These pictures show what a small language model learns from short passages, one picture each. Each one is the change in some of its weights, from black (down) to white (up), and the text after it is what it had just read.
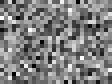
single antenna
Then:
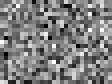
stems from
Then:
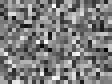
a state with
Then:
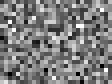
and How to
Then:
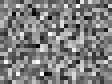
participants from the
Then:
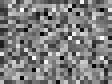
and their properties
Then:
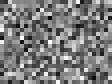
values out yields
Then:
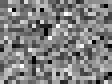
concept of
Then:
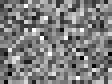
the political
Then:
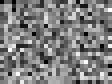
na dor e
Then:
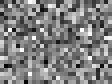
el grupo
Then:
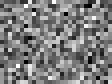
equal the observed
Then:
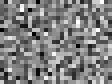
to check that
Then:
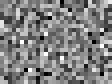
le Roman
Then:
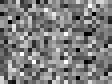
simple and
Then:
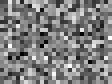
of van
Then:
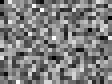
be represented as
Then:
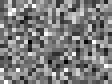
new particles are
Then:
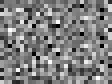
where $\chi
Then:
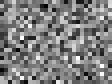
that overcome
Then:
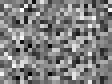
It has only two
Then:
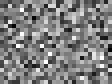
them by two
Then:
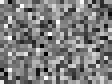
too, are
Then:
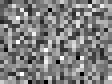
physical systems
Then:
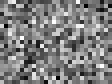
if they are to
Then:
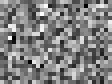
of SNR
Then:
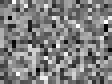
valuation of
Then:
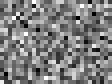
to Athi
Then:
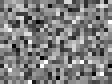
Since we
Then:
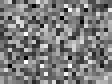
the graph the
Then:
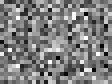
nodes to
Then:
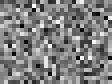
alien plant
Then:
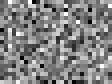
implement any of
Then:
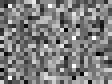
social media to
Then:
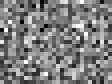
the jelly
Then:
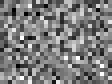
that examined the
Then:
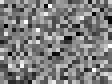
data context in
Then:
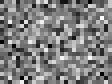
income and
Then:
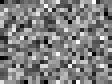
and rigid
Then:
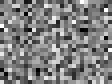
to family
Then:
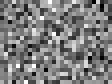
power signal,
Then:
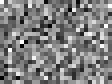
for novice
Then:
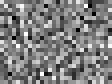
with potassium
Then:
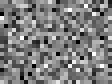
and pressure
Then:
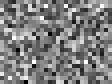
We evaluated
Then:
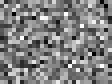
and detuning
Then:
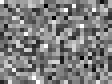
the shortest
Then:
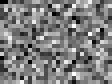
voltage and
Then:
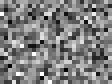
predictions by
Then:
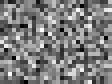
dados –
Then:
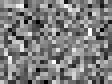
since it no
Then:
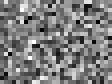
positively when
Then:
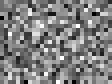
within the open
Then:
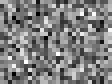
Dash and
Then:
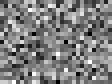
«ricco di
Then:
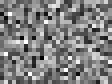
to work, by
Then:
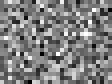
origin of
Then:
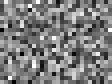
profile shown in
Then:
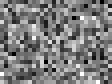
will make their
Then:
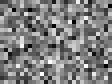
case series,
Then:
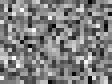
surface energy
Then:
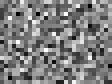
in this work.
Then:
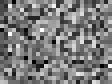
information about its
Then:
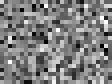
sobre a
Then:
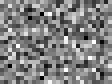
density distribution by
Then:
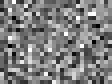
contour and
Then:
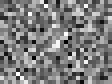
applied to
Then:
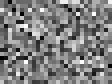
of the end
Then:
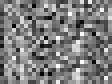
& \quad
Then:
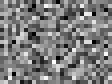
node Ω
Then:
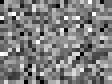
via matter
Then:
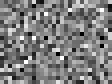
whereas the density
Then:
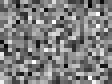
to electron
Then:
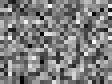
pero no para
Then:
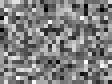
have grown
